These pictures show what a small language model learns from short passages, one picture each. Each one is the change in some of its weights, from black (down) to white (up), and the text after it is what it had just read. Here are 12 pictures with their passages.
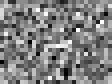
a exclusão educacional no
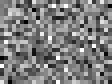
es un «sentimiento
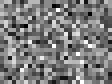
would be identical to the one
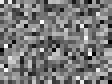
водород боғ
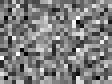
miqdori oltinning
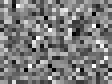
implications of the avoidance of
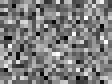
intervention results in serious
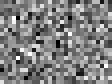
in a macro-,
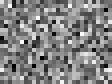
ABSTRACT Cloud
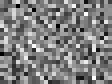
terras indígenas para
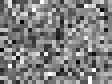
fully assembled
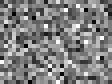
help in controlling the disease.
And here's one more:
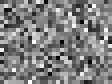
is not a prism. The
